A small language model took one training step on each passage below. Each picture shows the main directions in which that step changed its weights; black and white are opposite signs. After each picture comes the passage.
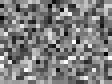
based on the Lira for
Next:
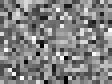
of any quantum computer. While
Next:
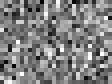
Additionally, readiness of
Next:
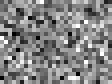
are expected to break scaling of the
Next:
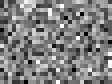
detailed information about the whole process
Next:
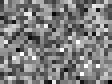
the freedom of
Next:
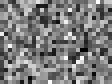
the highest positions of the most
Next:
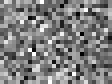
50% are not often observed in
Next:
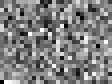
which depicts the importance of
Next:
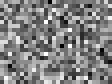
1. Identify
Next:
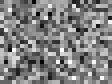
stress that *engineers*
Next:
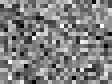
dries up (except
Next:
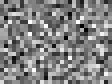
Mithun by the predators
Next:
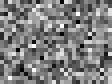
number of patients from selected private
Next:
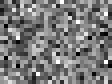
many and varied. In
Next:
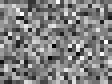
developped turbulent channel
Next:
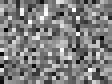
mostly concentrated at larger values
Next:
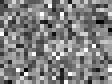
where the leader assumes power
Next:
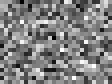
elements of all tubes because
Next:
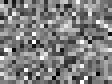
iTTL satisfy:
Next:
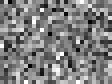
interpretational assumptions about the
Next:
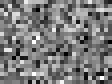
of the RSE result with
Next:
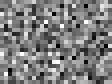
hour photoperiod, as
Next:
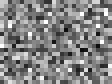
'the blokes who are
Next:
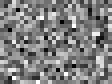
Turkey, lung
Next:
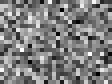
preservation theorems for
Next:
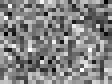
admixture of the
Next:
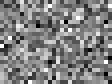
Reflection competence
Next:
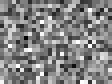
it is present in the field content
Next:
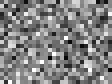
which includes interesting binomial systems
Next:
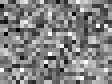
central panel section in view of
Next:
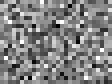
Title D5.7
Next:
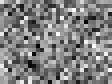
effect of porosity of
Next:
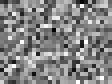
representations used in GA.
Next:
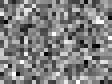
alignment and blending
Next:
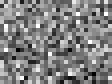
polarization occurs in response to
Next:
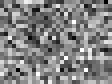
of decoupling in this
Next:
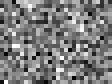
to measure a linear combination of
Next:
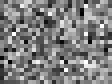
EU in the context of
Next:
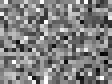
parents. There are no
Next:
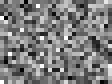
the mixed melting points
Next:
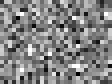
pneumatic instruments.
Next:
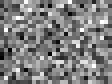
description: once the
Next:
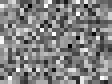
interacting ($\beta U
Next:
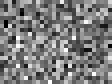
was strictly followed.
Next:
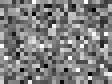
of West Bengal with
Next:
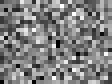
provides an electric field that
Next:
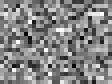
modify ringdown frequencies
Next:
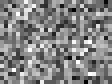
antenna temperature with proper
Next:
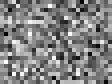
Open access to publications
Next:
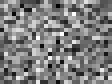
on the WSJ's
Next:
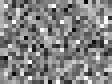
OAM Schmidt modes are
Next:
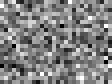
as an experimental group. In
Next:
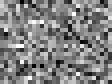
resources creates new faces.
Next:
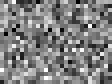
using reactive power along with the
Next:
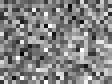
yields \begin{align}
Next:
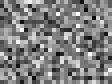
for recognition which include different
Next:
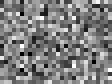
yet, but the two public
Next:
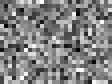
were considered to be a source of
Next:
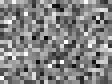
is designed to complement existing
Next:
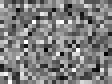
4-dimensional Nambu representation
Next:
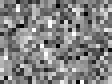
In incorporation into the
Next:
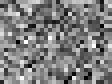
on the divisor the
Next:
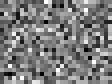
on folktales that
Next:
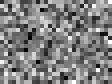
the Concept of Artificial
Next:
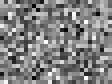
wavefunctions to flat
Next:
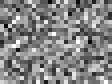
gravity in cool stars.
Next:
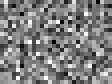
< \beta_c$ and
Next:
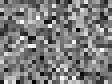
mechanisms may be dominant such
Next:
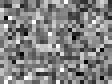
supporting variable-rate
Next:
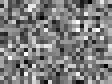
enable end-to-end
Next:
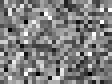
a differential-geometric
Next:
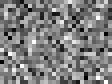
his passport application. -
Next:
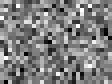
claim or consumer key
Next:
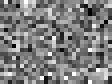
a general setting. However, it
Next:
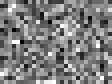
1 NIH: National
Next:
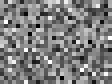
If the super-algebra
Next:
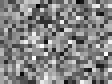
the red inset, a
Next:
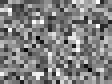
administrative controls
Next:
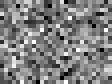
and modelling inter relationships among
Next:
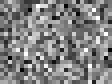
the edge, and $A$
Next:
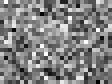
This set corresponds roughly to
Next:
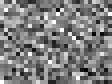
is a group of techniques that aim
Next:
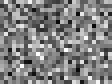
of robots rather than human
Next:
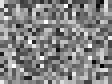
suggest that our approach manages to
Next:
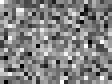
result suggests that this physics becomes
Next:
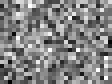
income. Moreover, the
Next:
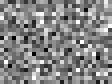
eScriptorium as
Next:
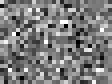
Doppler peaks to
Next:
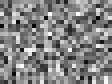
topic and arguments in the
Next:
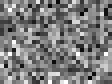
Using the Open Global
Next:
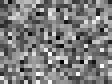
open-source nature, the
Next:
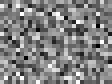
\end{equation} for all
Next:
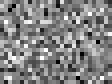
Department of Public Health
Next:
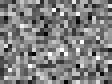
the UN Convention on
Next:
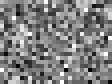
the histograms. The
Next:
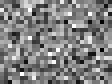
to the non-homogeneous
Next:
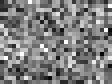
is solved due to the fact
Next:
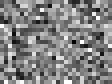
person to whom the order
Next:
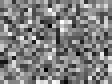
BH is itself the
